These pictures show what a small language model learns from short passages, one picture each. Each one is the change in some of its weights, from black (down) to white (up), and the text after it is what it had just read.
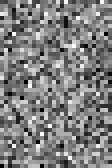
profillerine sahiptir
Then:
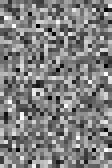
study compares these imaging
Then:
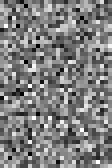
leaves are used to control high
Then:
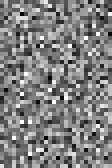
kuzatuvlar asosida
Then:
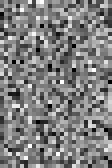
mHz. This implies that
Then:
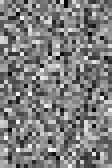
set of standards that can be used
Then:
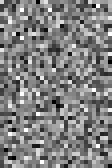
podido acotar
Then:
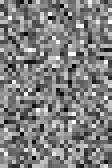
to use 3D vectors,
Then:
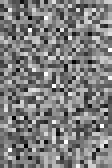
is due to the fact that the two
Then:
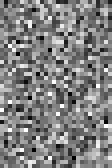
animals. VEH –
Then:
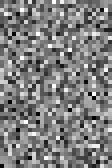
both systems. By 298
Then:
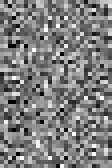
single algorithm and model of this process.
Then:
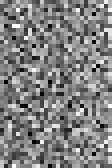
to cover the whole surface.
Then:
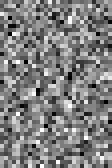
olive trees in Spain
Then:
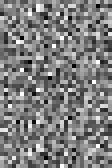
\sin 2\theta dr
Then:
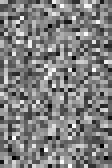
possibly due to extra noise
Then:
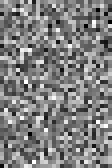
is one, truly has the
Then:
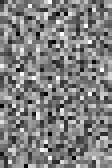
functionalities. The implemented
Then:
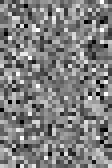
Tanaka, An introduction
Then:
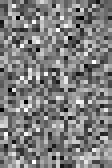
accuracy, are the sole responsibility
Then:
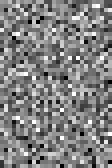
functions for [Oct.
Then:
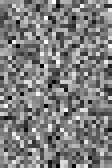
early and late summer to
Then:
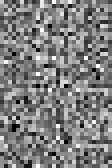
and high prevalence of
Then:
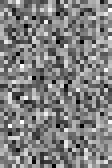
of the Brillouin
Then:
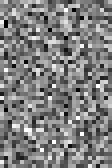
for Concrete Surface
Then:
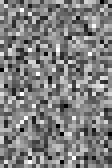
at 8 wt.% Zn
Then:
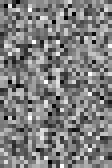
expansions that best approximate an
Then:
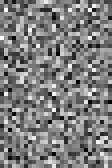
produced. In general, all
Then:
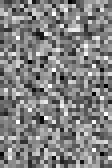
are also relevant in the development of
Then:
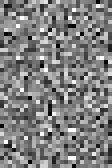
same compact platform.
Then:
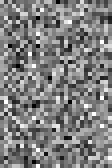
degrees of freedom for
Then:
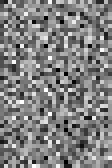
culturales: estudios y
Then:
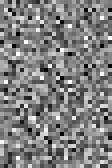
experimental group like Wolfram
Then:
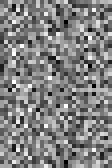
– №. Special
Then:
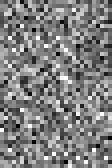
used for antineutrino events
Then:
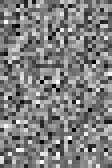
data). Post-submission
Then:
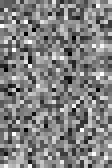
deparam com limitações
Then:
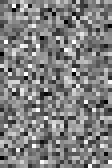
esta categoría de
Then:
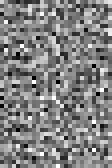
improved by changing it into new
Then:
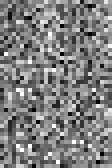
diagrams may be a good
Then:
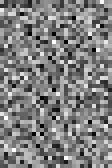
typical standard deviation.
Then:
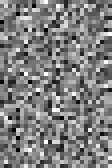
foliations of codimension
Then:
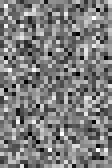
ordinarily have different values
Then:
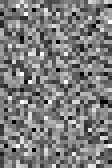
to keep clean.
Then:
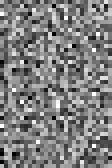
yield, a final application of
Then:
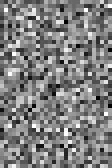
the help of ultrasonic
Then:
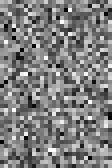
for the work performed therein.
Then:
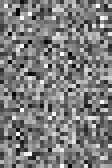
$g_i$ and insert
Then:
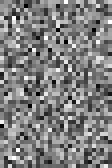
height) Concret block
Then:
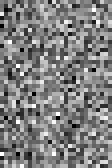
the implied approximations, and provide
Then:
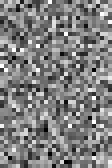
with angular momenta supporting the
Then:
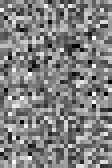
печени описано
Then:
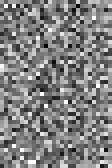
observamos que en medio del
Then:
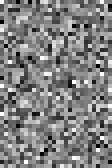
ishlab chiqarishdagi
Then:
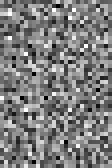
by the combination of fields
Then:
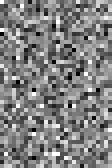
as well as its suitability to
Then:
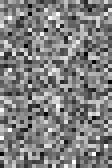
pH, temperature and incubation
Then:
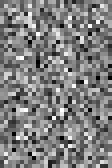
when vehicle $k$
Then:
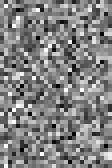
devices were ostensibly
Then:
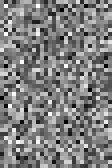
\end{figure} The insets
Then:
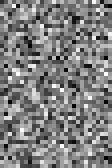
This article analyzes the current
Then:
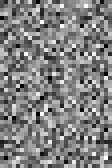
position becomes weaker if the
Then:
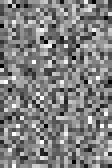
an elliptical beam,
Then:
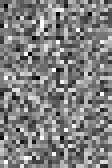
abstraction, control operations may
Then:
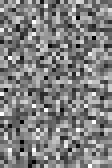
well-being during the
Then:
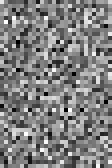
slightly decreasing. The response
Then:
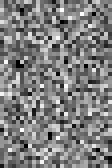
translation from the German by
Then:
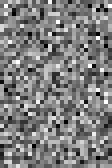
arranged in a static
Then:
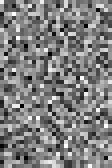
an infinite number of possible
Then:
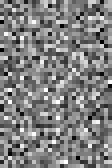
yoshdagi qismi
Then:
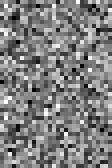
sau închisorii
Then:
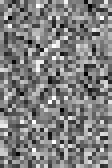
over $m$ of the form
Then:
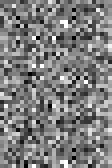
purposes other than evaluating.
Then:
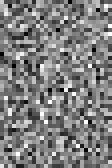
of Smart Oracles and
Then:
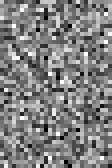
caracterizando-se como
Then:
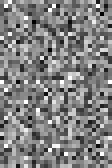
судді у разі
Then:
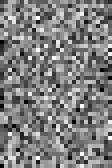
the quiescence, by a
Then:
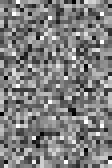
The SLET has been recently
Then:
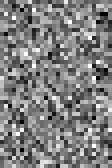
induced field gradients will then
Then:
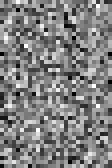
que qualquer paciente
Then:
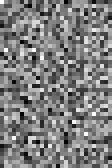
and percolation temperatures, parameters
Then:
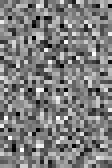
$- \left| {\varepsilon
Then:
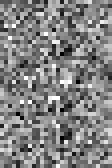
translation, we can come across
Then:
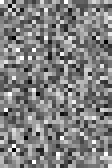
0.93) and the results were
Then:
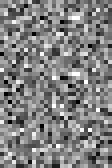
borne diseases in
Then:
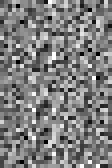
شده از
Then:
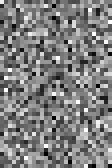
stable trend and reached
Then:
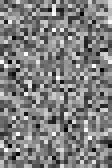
is of order of the universe
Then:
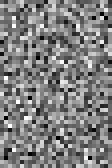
Continuous changes in markets
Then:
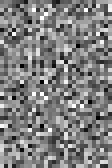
Hotel manager who
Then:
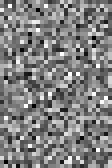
сўнг 5-16 соат
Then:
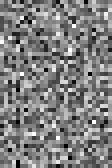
have proposed merging them,
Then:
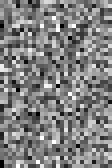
analysis and realizations,''
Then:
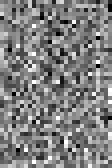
of amphotericin B
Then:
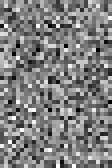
sociological and ethnic
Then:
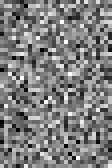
trivially identical to
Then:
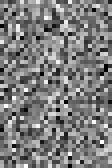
section 2 the basic definition of
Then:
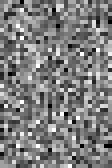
variety of turbulent
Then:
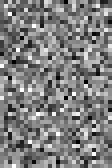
$\beta$ is not bounded.
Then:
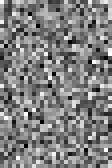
`Nonlinear Inductive
